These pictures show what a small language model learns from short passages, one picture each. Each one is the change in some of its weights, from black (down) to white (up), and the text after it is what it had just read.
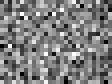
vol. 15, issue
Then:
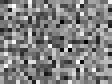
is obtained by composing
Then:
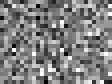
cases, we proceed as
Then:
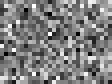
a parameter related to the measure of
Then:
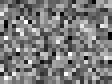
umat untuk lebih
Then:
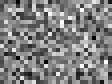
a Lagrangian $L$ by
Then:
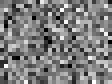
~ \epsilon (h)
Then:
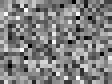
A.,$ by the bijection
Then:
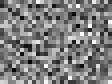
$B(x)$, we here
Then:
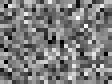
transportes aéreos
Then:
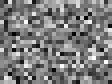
teridentifikasi adalah
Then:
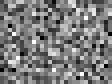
of CO, leading to a higher
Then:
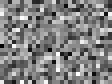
moral. Delapan
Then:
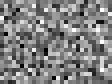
that in the case of infinite field
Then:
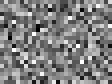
by a very simple form which will
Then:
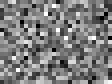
efficient and profitable, which
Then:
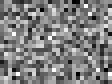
of large dipoles in the
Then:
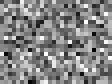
Particle and Nuclear
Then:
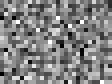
também apresenta alguns riscos
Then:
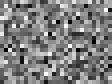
to address computational, storage,
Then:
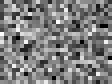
In the following we assume without loss
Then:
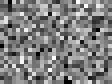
P. and Mansfield,
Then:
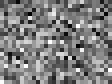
F. Smarandache,
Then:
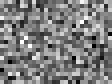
of Uzbekistan dated
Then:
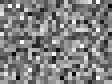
as to whether tachyons
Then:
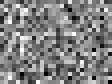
[ES]) it is shown
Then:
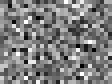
is an $\LL$-module;
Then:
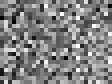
This work was performed under the
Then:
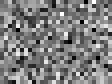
chip from the facet to
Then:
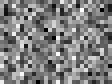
d'un système
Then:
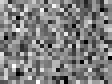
la cultura quechua,
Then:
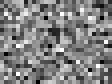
algebras}\label{pre} In
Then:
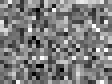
based on the reconstruction of these
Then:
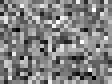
shall write $\psi_n$
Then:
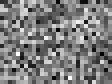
$E$ and the points
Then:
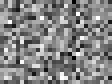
Помир халқлари
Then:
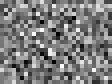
\Cal {K}$, by property
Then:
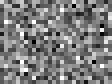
virtual knots and certain knots on
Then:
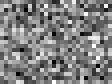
according to a cost effect:*
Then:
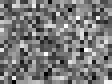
available, which might possibly be
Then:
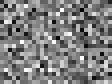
linear relation. With this generalization,
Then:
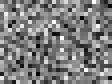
of the diffusion tensor plays an
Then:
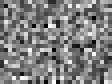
however, that there are two
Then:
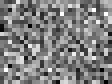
\section{Summary} We
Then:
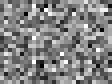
number of light scalar fields is
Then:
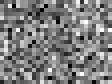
yagona yechimga
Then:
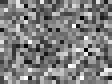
$U$ is an open domain
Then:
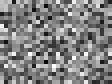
ne olduğunu ve
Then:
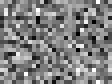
the Taylor polynomial corresponding to
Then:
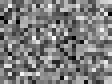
z = \alpha x :
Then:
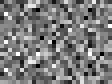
The comparison of our data with the
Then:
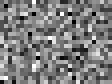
out thermo-elastic
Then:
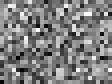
scripting language. We conclude
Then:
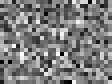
the mistaken belief
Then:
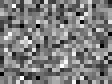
exponent is $\lambda\sim
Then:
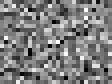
$\gamma$ the geodesic-length
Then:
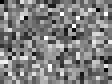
features. The U-test and
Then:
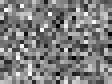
where $\Delta E$ is an
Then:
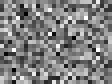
a constant electric field to the background
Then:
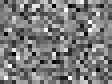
knowledge about the modular form
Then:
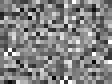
the OBD in the coordinate
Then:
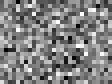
for clarity. Similarly
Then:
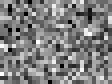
with certain accuracy. After
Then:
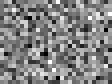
consider the four different pairing symmetries
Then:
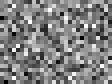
are a little bit involved
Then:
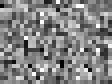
Legal technical school of
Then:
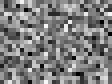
of a diagonal matrix and elementary
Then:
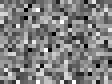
vaccine at all. While
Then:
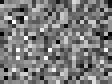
solid, mark=otimes*},
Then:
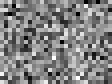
A los tres días
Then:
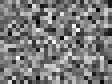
of freedom. The choice
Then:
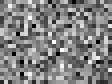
more or less that the class generated
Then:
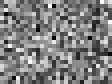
and other nonparametric
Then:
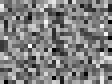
ano a ano e é
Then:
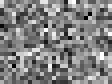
qobiliyatlarini sinab
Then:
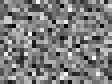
all the same steps for the remaining
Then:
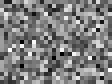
any, may be entirely different
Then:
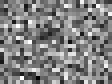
are $\beta$-small in
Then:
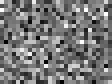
$H$ be a selfadjoint
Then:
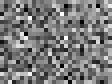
conceptual del tema. La
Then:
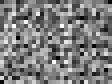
OC-SVM reduces
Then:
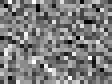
the triangle $(5)$, we
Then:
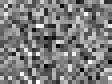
energy, the transmission is maximal
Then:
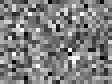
history, the stage of development
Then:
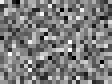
for some matrix $A \in
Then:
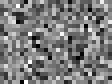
reason for the discrepancy between
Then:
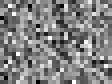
} \ne \log n
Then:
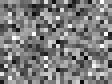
particular a connected solvable group
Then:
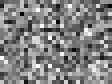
deviation decreasing with system size.
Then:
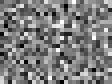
components of $[k_n]$.
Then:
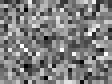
occurrences of any configuration is
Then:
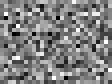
members. While cooperators
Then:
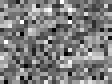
be a based space, with
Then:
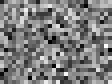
și de consolidare
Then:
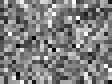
this remains true across redshifts and
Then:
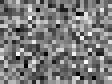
by the restriction of $\sigma$
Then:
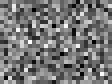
prove an infinitesimal criterion
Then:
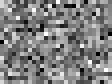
desaparecimento da família
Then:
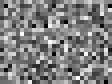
are similar to that of explicit schemes
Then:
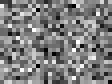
ini adalah menulis
